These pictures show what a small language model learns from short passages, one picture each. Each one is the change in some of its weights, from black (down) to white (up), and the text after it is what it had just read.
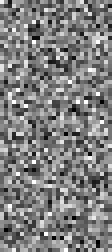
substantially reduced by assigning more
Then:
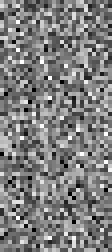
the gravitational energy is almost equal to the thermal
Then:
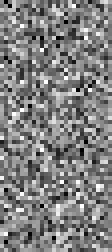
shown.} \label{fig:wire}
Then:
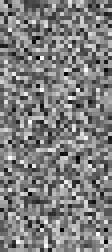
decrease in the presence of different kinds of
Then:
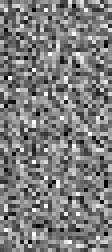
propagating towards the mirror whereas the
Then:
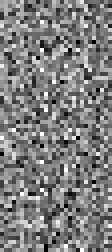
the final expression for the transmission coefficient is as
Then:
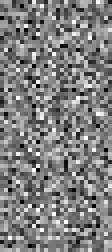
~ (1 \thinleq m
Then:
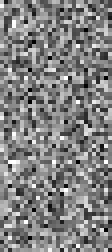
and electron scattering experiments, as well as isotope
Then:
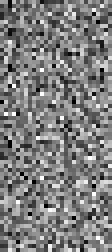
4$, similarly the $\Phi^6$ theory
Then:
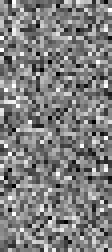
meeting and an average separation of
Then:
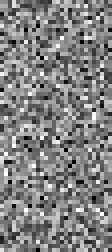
which the high-density (liquid) phase
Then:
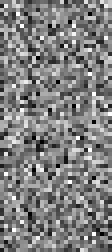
\end{equation} for $\lambda_0 =
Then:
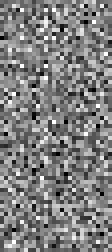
evaluate whether they could be adopted in practice
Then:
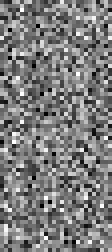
tracing. In addition, it is necessary to
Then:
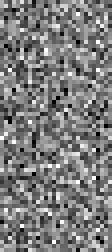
moiré excitons can be tailored
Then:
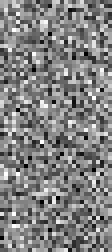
the fitted value while the dotted lines indicate
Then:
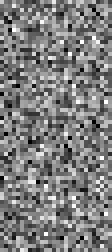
embedding followed by linear regression to
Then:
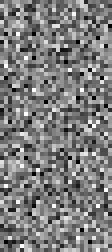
for their contributions to the global model. This leaves
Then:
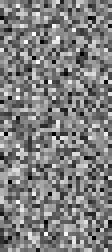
to the \pp analysis, the requirement to measure
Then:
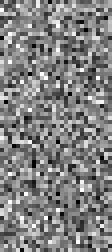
effective Matsusaka big theorem
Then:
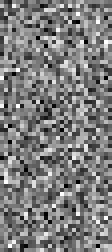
thermal-related issues while further reducing
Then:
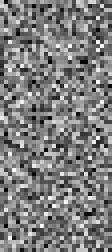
nucleus, also referred to as dipole scattering
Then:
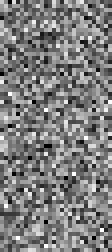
two decoders allows the proposed model to
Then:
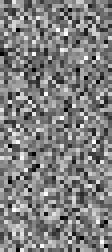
of correlation structure. Systematic bias caused by
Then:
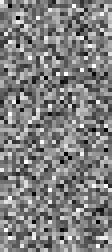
(8 countries) spread along a
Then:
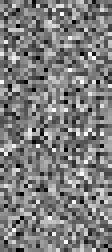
they are accreted in the halo while prog2
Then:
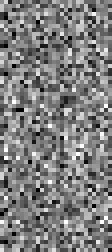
and many new algorithms are proposed every year.
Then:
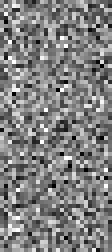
will precess about the trap center at a frequency
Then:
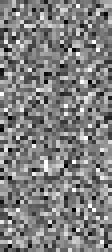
flow. The final fully-connected layer for
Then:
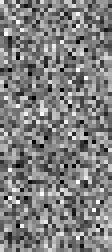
$, the two mode distributions become identical, see
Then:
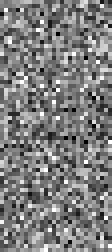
value for each kind of expression. We assign
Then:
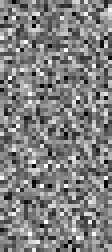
matt glass window), the intensity of
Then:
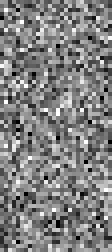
$D<6$ dimensions. We found that the
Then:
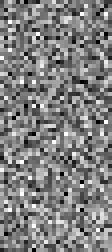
grown on SrTiO$_3$
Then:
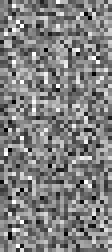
strongly suppressed, while that of the higher energy
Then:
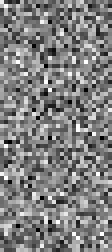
state contributions from the pole terms of the
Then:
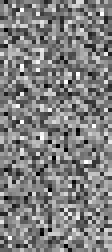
performance on the test set. In addition, a simple
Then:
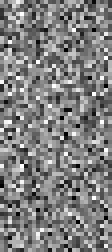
$\varepsilon = -m$. The persisting gap also
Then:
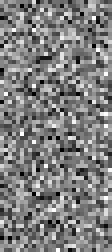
\begin{abstract} We present the kinematic
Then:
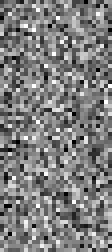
D. Couttis, and Y.
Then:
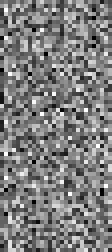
role to be allowed to perform a certain operation
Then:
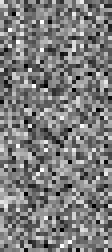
by the photonic structure in the momentum space along 4
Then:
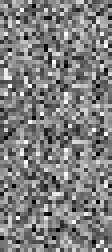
mobility vanishes for these orientations. Thus
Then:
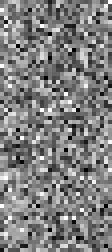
the equivalent widths, FWHMs,
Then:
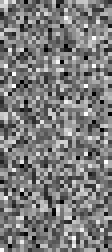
the classical potential and tells us nothing about
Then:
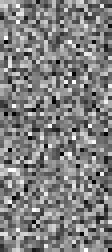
the heat transfer becomes so fast that the temperature
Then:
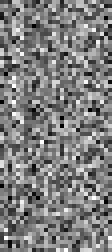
compared and only when they match is it necessary to
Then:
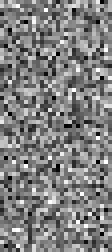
sampled 14,906 tweets and
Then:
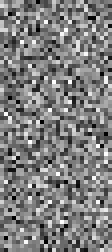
the minimum of a solar cycle than in the several
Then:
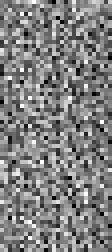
in the Turkish Hamster.
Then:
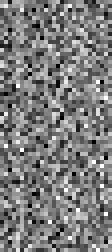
relevant for deriving coarse-graining
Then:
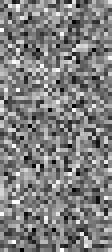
naive PLV is highly sensitive to
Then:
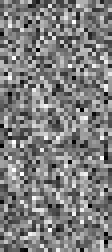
μV. This criterion is given by
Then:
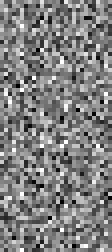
above expression, a term proportional to $d
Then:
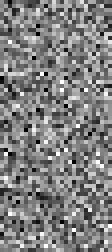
on previous innovation, will be key for
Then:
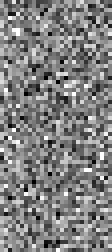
Table 1. Total exposures in
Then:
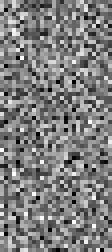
this gas phase has been studied in emission and absorption using
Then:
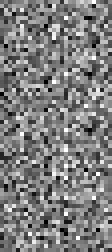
done, this study took into account all of the
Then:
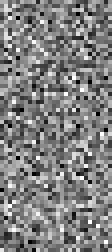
(p=1), both the coefficients are same while
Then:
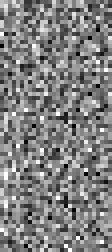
the sum of the $u$-channel
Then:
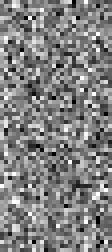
maintaining a balance between corrective
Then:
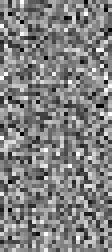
overall performance, the step-wise error is
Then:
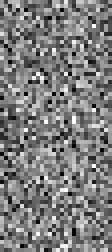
precession and the scalar force acting on the
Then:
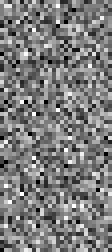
\noindent \textbf{Affiliations}.\\
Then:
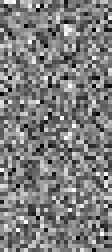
u_i$ plus fixed deprivation
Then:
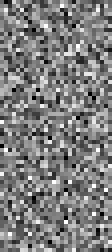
results of the calculations sketched above. A general
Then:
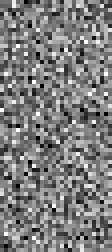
also allowed by the $g_{\mu} -
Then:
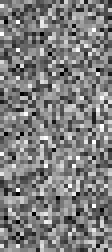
configurations. Moreover, the central densities of
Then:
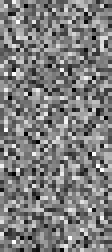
function may not be highly nonlinear in the extreme
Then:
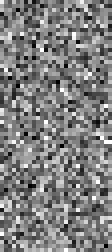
can be described by six mixing angles and
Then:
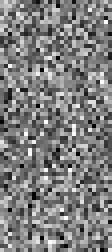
at 200 GeV under the assumption of an integrated
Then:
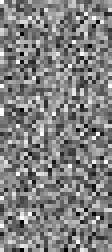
a scientific interest group hosted by {\sc
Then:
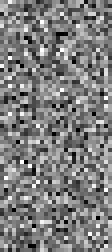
the Higgs masses. This permits values of
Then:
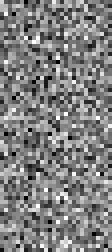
therefore in the appearance of a conserved
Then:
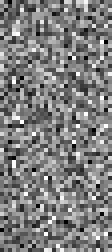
goal by proposing and demonstrating a
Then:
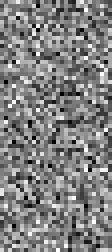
\begin{figure*}[ht!] \centering
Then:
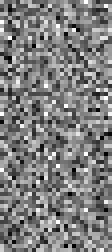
post acquisition pile-up
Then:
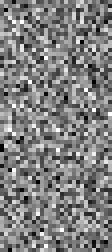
Solar System \item {\bf Survey
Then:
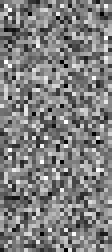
NRMSE. Denote the number of
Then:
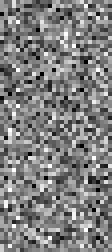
ranges, although the highest redshift LF only
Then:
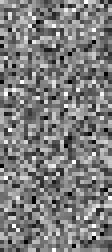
idea - indeed, shortly we will
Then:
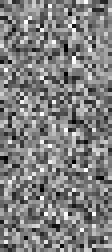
cusp \cite {Jphysg}. The
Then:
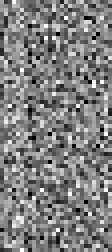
growth as a result of a suitable choice for
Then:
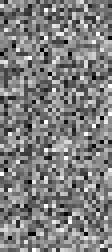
Here, we attempt to identify the dominant
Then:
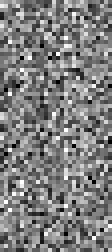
the solution space, our method quickly finds
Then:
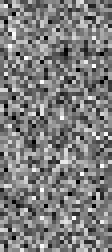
energy models due to its large redshift distribution.
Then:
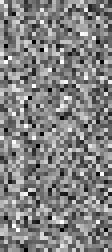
by some decrease of a nucleon velocity which is
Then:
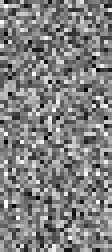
CEP of the breather soliton
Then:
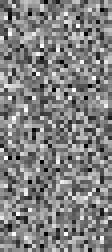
DH1 3LE, UK}
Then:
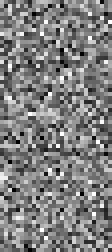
variable $B$ as $A=\tanh
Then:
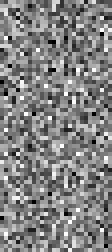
the same area. Note, however, that for the
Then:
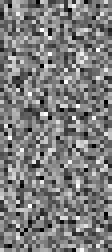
``grid\_level'' labels denote the input
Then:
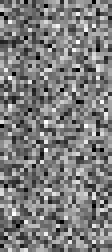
creators and AI developers are
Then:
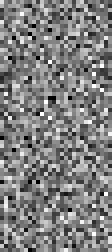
and $f$ by demanding that $%
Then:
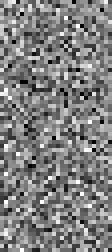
expansion of $f(c({\bf r}))$
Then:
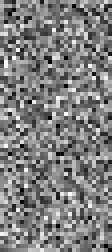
the Gaia Benchmark stars and on a
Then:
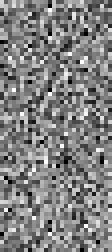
denote the partner of the index $\alpha$ by
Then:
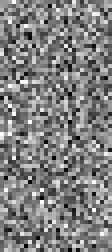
energy of 13~\TeV, the ATLAS
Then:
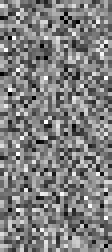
the performance of registration. ## 4.
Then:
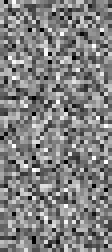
velocity of zero. Critical velocities of a
